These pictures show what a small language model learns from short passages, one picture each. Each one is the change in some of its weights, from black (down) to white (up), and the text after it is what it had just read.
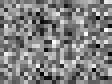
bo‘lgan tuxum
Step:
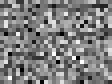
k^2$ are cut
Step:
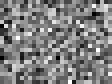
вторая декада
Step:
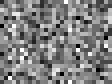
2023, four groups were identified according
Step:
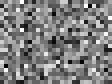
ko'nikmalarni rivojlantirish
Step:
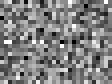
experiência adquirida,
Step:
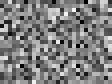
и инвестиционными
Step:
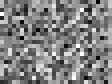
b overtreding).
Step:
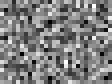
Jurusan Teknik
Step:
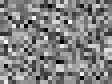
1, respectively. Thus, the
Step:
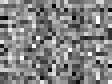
the coupling functions. Also,
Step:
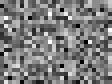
– мошенничество
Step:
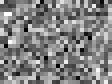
situação de violência e
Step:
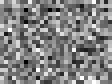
igual forma. Devem
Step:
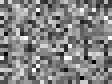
coincident with the brightest
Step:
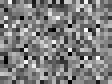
мг білку ¹
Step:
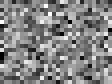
of negative sampling, and various
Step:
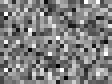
The initial state of every resonator
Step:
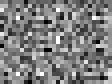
space where new signatures may be
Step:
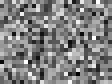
gain to be expected depends on
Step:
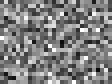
introduced size of environment $\nu$
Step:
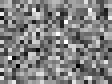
buyruq ohangida
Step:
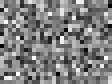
\emph{derived} relation
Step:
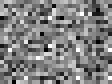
one could consider coupling the standard model
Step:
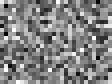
under the significance level of
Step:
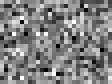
functions invoked less than
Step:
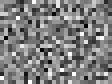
\affiliation{National University of
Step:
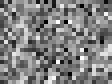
is considerably simplified.
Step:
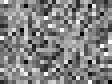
organized as follows. In Section
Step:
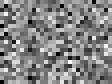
of the Russian Federation in
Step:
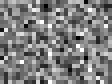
al 4 del artículo 4
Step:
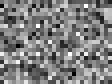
результатам УЗИ,
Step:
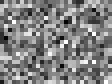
elementos fundamentais na formação
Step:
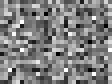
are once again constructing high
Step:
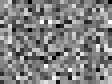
distribution of frequencies, such that
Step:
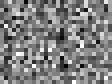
посади в Україні в
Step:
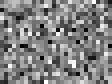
Shuningdek, shoira
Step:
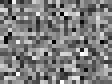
\sin \Phi \right)$.
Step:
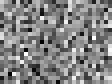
to mean that conventional perturbation theory
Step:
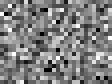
uns, Sie bald
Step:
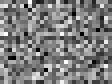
sifatida nazarda tutilgan.
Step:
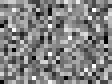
the integrated optical depth in the
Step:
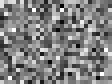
mesma tem a ciência que
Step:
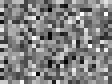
## 4. Proposed
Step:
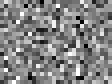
due to the surface topography of
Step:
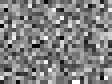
его роста,
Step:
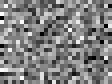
experiments this condition is satisfied.
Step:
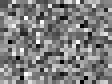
W., Zweig G.
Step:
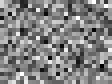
vectors without touching the
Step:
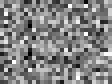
trip numbers) and use them
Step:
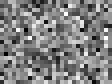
fragments ($TKE$)
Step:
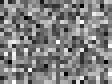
taux d'emploi
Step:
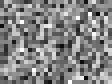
see from this equation that the gravitational
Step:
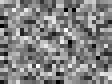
potential with the basic units
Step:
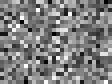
indices. In the second part
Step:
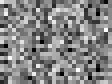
the parameters would be less robust in
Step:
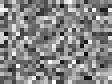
with the best performance had a threshold
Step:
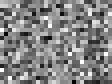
discussed in these proceedings,
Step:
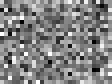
O fenômeno do
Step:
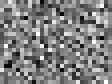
foram comparadas, de modo
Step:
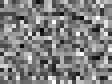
ishlanadi, va har bir jarayon
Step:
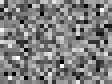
geslacht (Core
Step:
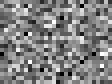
material with higher electron fraction down into
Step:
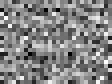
evolving, and stronger
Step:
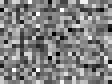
світ. Реальність
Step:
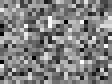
is that the inner heavy element core
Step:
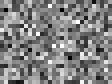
Z., Shopulotov
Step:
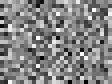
the positions of the particles in a
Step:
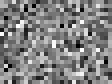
me‘yorda mineral
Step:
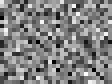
partner Hamiltonians for this
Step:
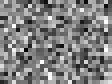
colored probe with the color field
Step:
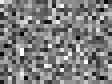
parameters. Preliminary results have
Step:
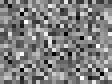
та запобігти
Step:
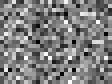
गया और
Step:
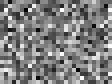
hij zich verre van
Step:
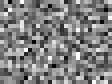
sut miqdorining
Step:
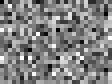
Har bir “bit” va
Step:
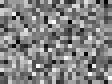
the index $i=0$
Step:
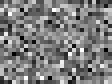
любых программных
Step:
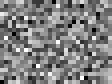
of the bipolar halo
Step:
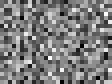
та методика навчання та
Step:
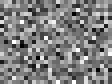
propagates, $\tau$
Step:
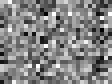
DE state, previously identified as the
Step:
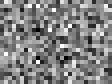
Pedagogika fanlari doktori,
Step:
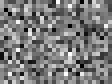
прослежен процесс
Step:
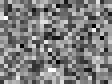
/\Gamma }\right)
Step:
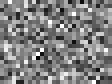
Харків, майдан
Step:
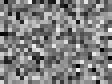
kurang baik.
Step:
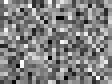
Ushbu maqolada
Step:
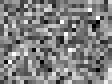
imposing a Toeplitz
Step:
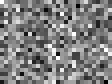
splitting arises from the
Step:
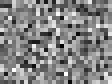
welfare decrease for any
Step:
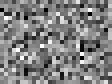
mãe, viveu
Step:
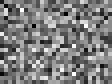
\caption{Schema of
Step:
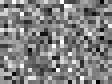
Given the absence of a
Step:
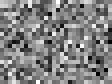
ótimos de ingestão
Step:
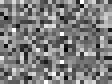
H$\alpha$ emission profile.
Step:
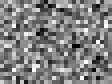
representado por 2 dientes,
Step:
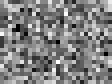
poszerzenia tematyki
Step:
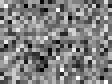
applicable. In addition to
